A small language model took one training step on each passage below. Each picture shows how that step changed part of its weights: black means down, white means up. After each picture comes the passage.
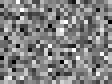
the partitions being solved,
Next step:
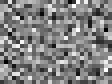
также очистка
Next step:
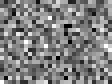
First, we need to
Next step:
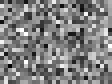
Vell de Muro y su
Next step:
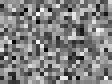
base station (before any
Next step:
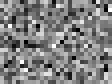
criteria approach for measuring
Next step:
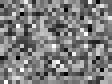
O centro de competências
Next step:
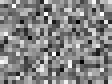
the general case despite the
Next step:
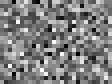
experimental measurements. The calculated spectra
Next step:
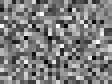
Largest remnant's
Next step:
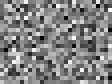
provide a powerful approach for
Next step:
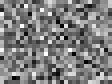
que encontra as pás
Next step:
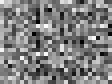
cited by, among
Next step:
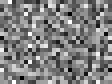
representations are not completely
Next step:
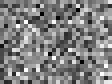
for instance). To select
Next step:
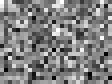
the ground state, the system should
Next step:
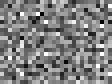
4\)) to explore the
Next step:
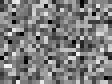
artması ve daha
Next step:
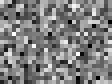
into different distributions. In
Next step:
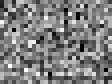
borish va ularning
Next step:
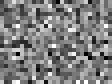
turizmida asosiy
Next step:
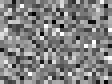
it with respect to the parameter the
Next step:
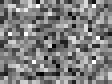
ضخ الدم
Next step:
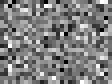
\draw[very thick]
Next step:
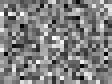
of the Sun is about a
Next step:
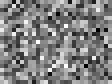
system matrix generated with the finite element
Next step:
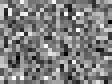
(CRB) is also
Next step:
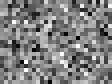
only the terms up to the second
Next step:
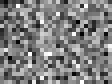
layer may not be scalable to
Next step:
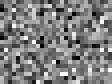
axborot texnologiyasi
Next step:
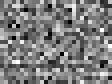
B-type star which has
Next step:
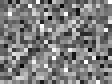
with solution feasibility.
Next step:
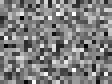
de situações de abuso
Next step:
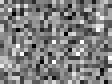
is less than the potential energy.
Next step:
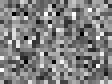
from the grammar
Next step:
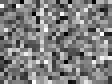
a variable in time rotation
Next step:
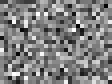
c_{i,\sigma}$ are
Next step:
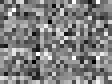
by passing visible light through
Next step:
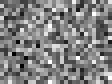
MPa and cold
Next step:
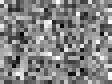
Panel (f):
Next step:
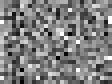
exist provided that the variation
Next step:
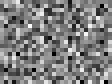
skill tasks.
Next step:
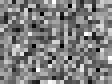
is zero. We then consider the
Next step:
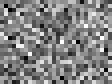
sont désormais
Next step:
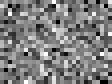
\(P\) is the
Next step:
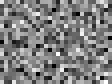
differential quadrature method to
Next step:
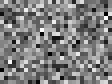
spin-liquid ground state
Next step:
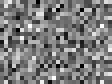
disk was studied in detail
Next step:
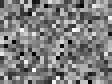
los indicadores y modelado de
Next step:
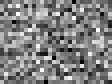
école % Exemple
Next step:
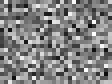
doimo qonun
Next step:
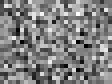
à progressiva
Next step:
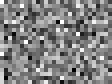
an ABC procedure.
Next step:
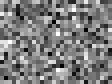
части общества,
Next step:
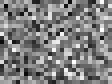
physics. From physical point
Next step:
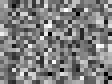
are identical to the
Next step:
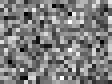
de una investigación. El
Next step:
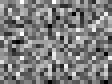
filter WFPC2
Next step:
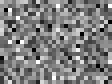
result, the presented MGS
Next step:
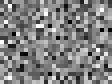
Er is echter een
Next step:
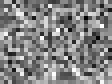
Furthermore, the
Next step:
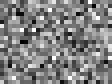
Fixe). Este
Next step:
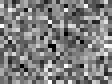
Harris, J.\
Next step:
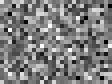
[9], Coldfain
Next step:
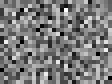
and E.~Eliav and
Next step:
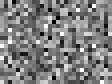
addition, it was possible to
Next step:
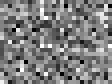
sharp increase at higher
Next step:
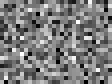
Textrad bei der
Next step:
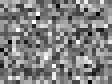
nazardan qay
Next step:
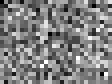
energy loss in the mini
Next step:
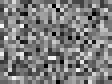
riðu á
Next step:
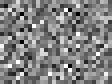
The Astrophysical
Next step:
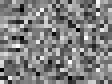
separated cleanly;
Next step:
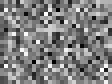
mejorar significativamente la
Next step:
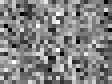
Chicago: University of
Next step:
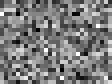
functions. There are also
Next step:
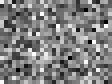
a broader literature of
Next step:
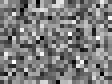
the importance of developing
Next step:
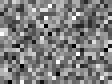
the magnetism occurs
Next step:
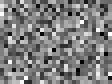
and IR wavelengths.
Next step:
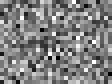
se justifica en
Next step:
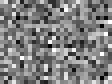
o‘rta asrning
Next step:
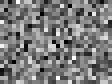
Andijon Davlat
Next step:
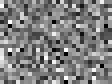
systems, the partially
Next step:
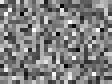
lo que se encuentran
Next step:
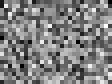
Audial ta'sir
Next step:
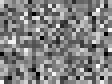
dimensions comparable to the
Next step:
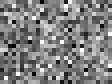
is many orders of
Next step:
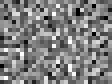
bo'zchi tilidan
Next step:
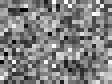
Fermi energy level of the
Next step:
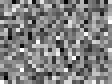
и обучению.
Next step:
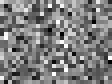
of freedom),
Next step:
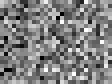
sangat tinggi dalam
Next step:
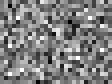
(B1) edge
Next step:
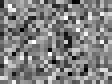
Xalq pedagogikasi
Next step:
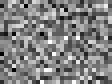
dos Constitucionalistas –
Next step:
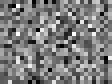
values appears to be larger than
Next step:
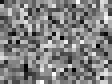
In addition to MSE for
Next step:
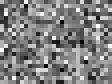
behaviours of an
